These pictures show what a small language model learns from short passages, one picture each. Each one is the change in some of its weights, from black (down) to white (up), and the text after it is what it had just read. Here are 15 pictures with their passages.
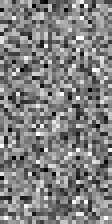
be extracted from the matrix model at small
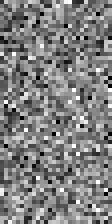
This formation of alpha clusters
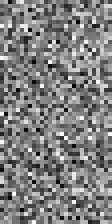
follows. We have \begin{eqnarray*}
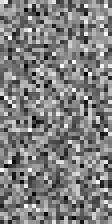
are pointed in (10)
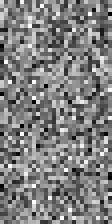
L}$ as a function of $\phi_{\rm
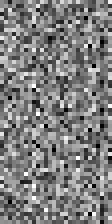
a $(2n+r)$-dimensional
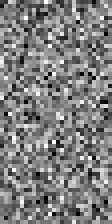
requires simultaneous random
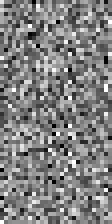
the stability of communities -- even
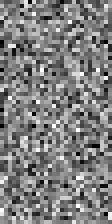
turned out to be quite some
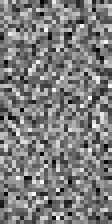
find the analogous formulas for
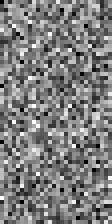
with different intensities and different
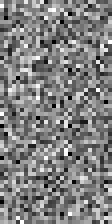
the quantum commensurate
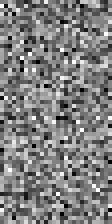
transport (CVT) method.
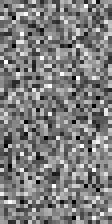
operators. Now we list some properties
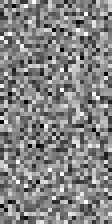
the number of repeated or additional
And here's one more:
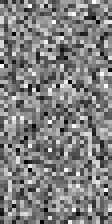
about the relativistic distortions of
